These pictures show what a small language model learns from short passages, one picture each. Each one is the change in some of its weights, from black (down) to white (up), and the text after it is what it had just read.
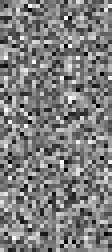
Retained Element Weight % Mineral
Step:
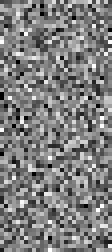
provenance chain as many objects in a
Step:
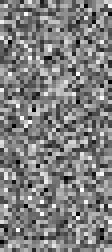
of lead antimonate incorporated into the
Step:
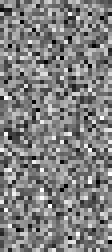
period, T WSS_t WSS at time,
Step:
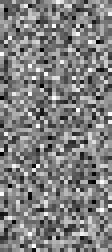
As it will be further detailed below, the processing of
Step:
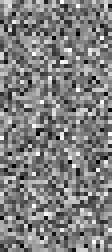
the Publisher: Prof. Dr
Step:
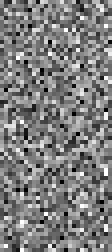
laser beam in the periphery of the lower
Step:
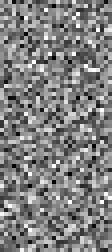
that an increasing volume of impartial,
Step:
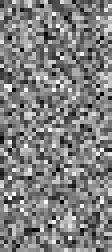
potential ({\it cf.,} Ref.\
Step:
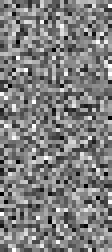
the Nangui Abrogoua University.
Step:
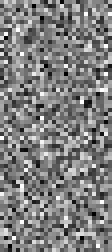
diagnostic pathway. The integration of imaging
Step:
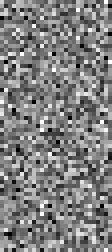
in each sub-galactic region based on the
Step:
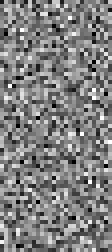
my second point, which has (perhaps) been
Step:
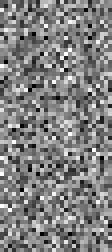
criticality Net land use cover change Natural resource
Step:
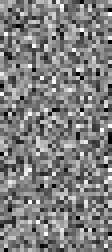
+Q_{(\alpha)\rightarrow (\beta)}\delta
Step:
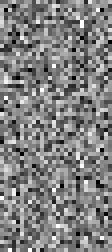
2 had a combined course of acute
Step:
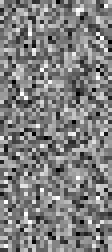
The patient is a 22-year-old
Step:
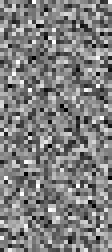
Astrometry's unique forte is
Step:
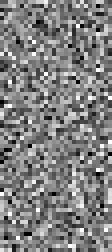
will show the user the home screen. The
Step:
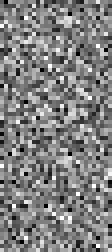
hub. When reading a 2D spectrum, the
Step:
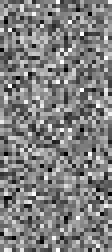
“Oronym (oros-mountain,
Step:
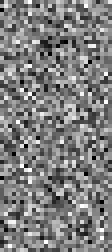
concentration) in the case of dehydration. The
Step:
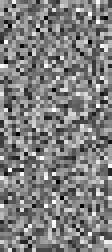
to elasticity (resilience),
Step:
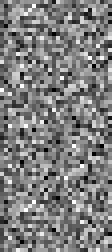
particularly under the "T", "E",
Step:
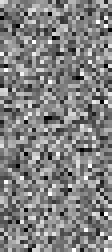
than 1/2 of the solar value.
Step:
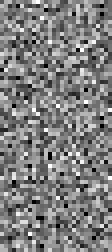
be written in the following more transparent form using the
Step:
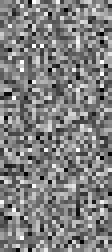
exist in dataset formalization procedures, including (a)
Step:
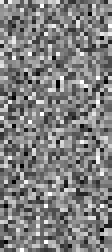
by the vapor pressure $P_{v}$ in
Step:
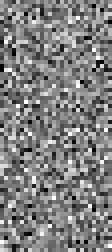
and synthetic luminance high contrast scenes is
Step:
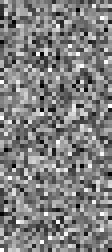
impact on the model's performance. Despite their
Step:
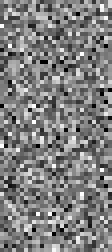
complexity and interconnectedness of smart
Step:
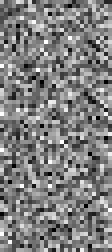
we studied the type material of several species of which we found
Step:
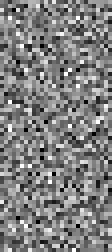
less luminous ETGs display a
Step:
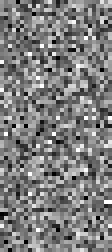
impact of the data augmentation strategy described
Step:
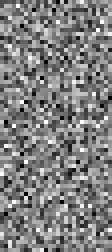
standardised evaluation benchmarks. CCS
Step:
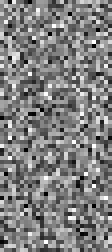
deterioration in the perceived partnership quality
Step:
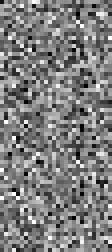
The concept of responsibility is directly related to
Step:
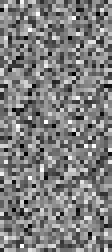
by a manually annotated segmentation
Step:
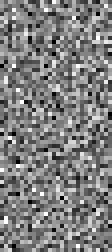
no real explanation of the different strengths
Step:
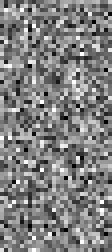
analysis was proposed by Canabarro et al.
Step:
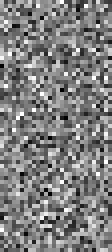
powerful computer software's the margin of
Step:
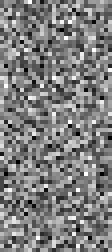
experience in the commercial field Achievement
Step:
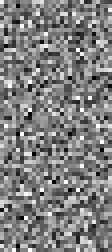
soft splint was the only intervention that
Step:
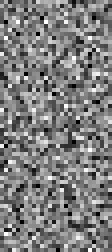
Sadam Hussain T.M.A
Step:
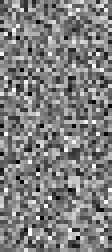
card from another country? Mark only one
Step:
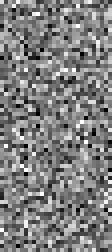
as drug-delivery systems as it is
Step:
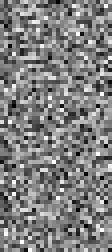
In connection with this, the classification of transaction
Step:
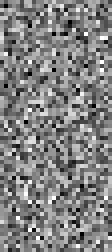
temperature by anisotropic thermal expansion in an elastic
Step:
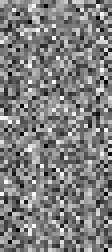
physical as well as of mathematical problems.
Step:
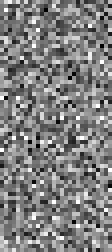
Karbala Teaching Hospital for
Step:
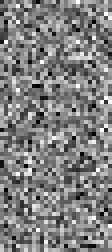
Mobilenet Accuracy
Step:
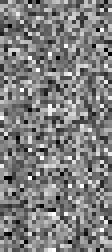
cost evaluated at each iteration of algorithm
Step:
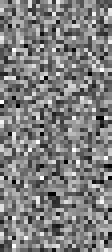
a child's personality, his socialization in the
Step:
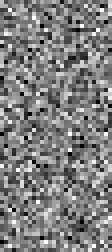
MeV where $\rho_0$ is the
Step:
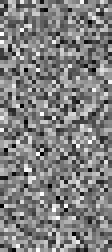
field can be expressed through the pressure-dependent Hamiltonian parameters
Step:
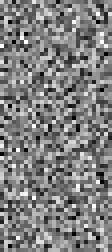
availability of farm labour in a traditional farming setting
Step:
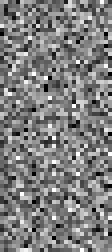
used to achieve this? The answer to this
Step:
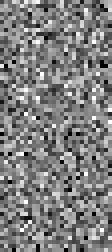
{$n$}; \node [right] at
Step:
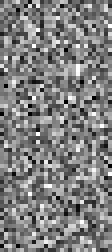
the Laplace-Beltrami operator
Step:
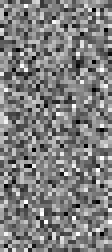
is a whole new activity compared to planning
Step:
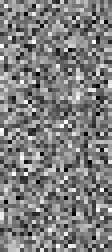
sensorimotor variables assessed were two-point
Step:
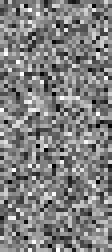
SVs (Alg.). We generated 30 different
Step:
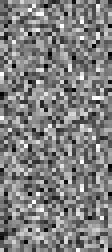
transferred, documented, and archived according to
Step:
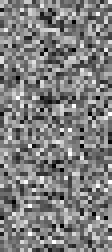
of 'hydration' water, associated with the
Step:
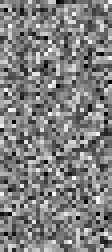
an optimal treatment strategy for each patient requires accurate
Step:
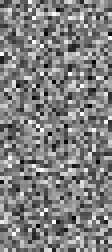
north central India. □
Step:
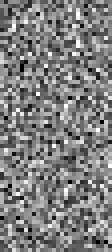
(c)}$$ Where: Traffic volume
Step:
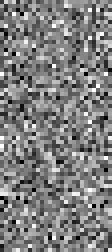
place. Before highly inclined planets had
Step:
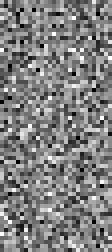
this manuscript: MEP Maximum
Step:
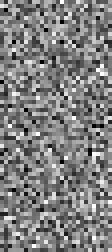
step, island detection, identifies the
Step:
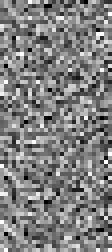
practice scores than those with more than three
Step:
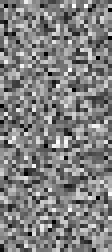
CFI (E.S.) and
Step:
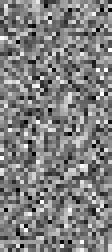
of the City Space “We have to stop
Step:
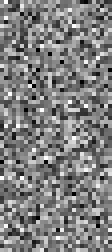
the Japanese JSPS program
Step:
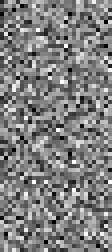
this Release 5 Standard View to
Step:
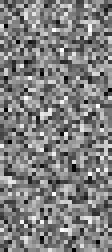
Nigerian. ROA of
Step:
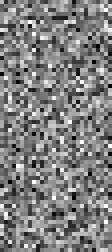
geodesics is approximately $|N(p)|
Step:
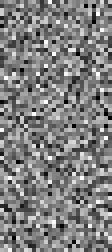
it possible to predict the areas with deformations in
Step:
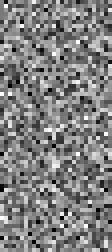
Urban rail systems offer the
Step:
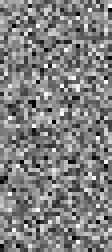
Literary texts provide raw material which has
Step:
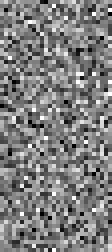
(\ref{eqn:spert}), positive B means
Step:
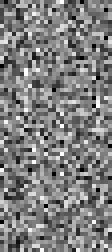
e.g. emissions of sulphur
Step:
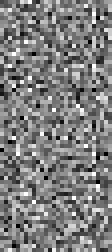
found that when curriculum review is done, not
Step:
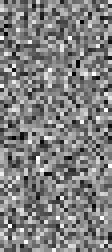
population imbalance $z_j$ (for two
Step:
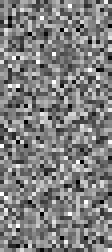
line tension force does not change much. Thus,
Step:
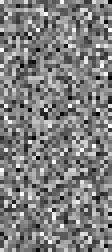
were also taken to capture non-verbal and contextual
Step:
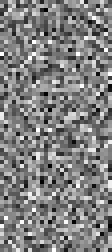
unique features. Tiny sensors can be
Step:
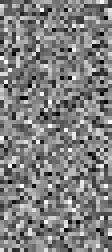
web sites on my own. External
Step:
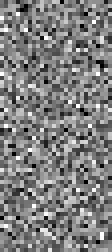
the \starcnet catalog relative to the
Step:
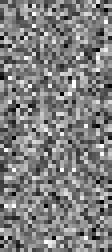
maximal symmetry and in ref. [30] the states
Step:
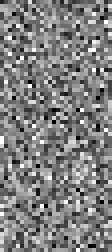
was absolutely low. In fact, none
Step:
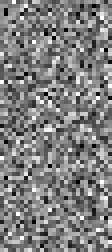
how the sample is supposed to be collected.
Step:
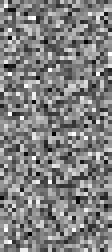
and orange (TRAV4).
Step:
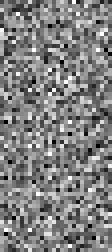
order to produce phenomenologically accurate waveform
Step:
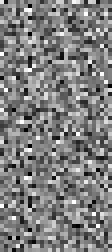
a) GO and b) EEG.
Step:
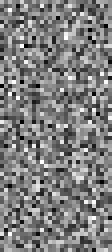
It is supported by the local Nusselt number
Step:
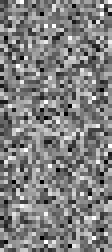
on the photon energy, we use the
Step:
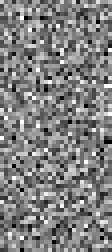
spin due to the Peierls transition. We
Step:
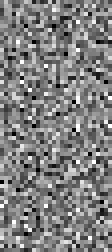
you may have a research exploitation office
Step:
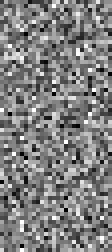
indexing techniques would not be required. However, this may
